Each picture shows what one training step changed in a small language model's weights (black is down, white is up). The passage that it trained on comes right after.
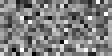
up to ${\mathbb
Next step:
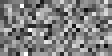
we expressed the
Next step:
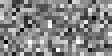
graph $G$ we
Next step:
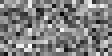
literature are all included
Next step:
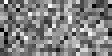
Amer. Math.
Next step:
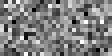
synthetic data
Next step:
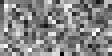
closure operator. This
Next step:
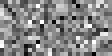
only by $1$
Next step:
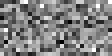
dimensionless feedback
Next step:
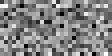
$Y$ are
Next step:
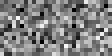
study the boundedness properties
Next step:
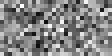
the inclusion is
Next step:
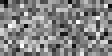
fixed points in the
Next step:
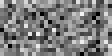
proof into three steps:
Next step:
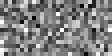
a rectifiable
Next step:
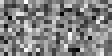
moments are however
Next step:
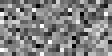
is well known that the
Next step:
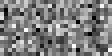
we have inclusions $$
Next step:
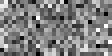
Let $\Le$ be
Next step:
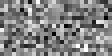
strong tilting of
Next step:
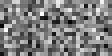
for the minimization of
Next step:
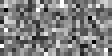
the $+$ and
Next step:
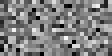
of this paper, as
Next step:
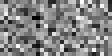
to Leonid
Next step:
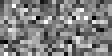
cohomology sequence derived from
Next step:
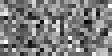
numerical evidence that
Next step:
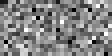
where the probability spaces
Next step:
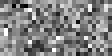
in boldface those
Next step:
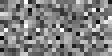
subdifferential of
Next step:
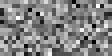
$C$ of
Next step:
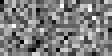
C^n \mapsto
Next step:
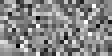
spanned by
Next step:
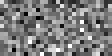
only knows one further
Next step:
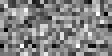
Given a function
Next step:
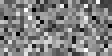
written papers based on
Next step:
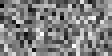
\hbox{if and
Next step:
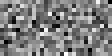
clone, then
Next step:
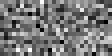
any exist) come
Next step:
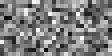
in Theorem 5 is true
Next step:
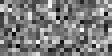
small vicinity
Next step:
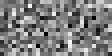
site. Let's
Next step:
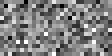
two series, respectively.
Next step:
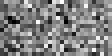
to be more involved
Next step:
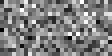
assumption is needed (and
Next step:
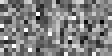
we find that $$\aligned
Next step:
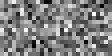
energy estimate: for any
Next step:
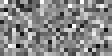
with failure
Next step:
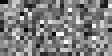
a given algebra that admits
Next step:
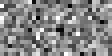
The only case in which
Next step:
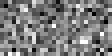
geometric multiplicity 1), then
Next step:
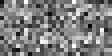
be thought of
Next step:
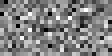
an embedding $0
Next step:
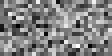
fresh method for
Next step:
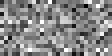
Consider the Lie algebra
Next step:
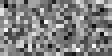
= \supk
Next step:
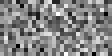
in the maximal torus
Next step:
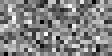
of leaves.
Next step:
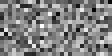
we do not need a
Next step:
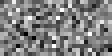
program (since version
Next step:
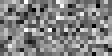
there is $\widehat A
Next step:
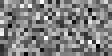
{\em Journal of
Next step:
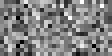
of logarithmic
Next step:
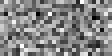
We may therefore define the
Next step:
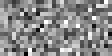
\bc$. Then
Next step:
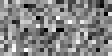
the previous proof. We
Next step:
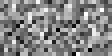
consistent with the
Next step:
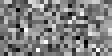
be the same as the
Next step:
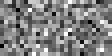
is the color set
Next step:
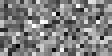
the annual
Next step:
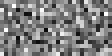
be copied without
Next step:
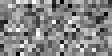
together with Theorem A
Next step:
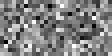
from $\Sigma$.
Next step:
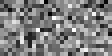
The estimate follows for
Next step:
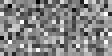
induced by the Euclidean
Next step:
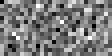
\text{ with }
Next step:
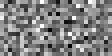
for shallow
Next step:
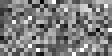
level-set method
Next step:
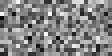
of FEM &
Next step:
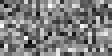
\be a\circ
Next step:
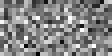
a similar way.
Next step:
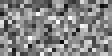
may thus express
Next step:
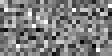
in Siberian
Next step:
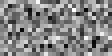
we can then for each
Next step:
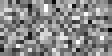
set of nonzero
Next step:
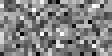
from $\F$ with
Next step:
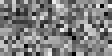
$T$ be the
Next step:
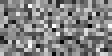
elementary are left to
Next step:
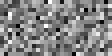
identified with a form
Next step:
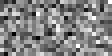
Inserting this into
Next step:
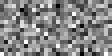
at least $c$
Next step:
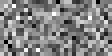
light on the
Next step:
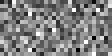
germ} by
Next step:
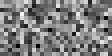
is true for any
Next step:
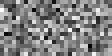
of the trunk
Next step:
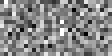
we also get the
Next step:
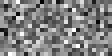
algebra, in duality
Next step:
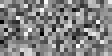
operators as the equivalent of
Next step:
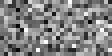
be the set of
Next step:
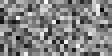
as a function of the
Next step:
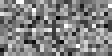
complexity of AG
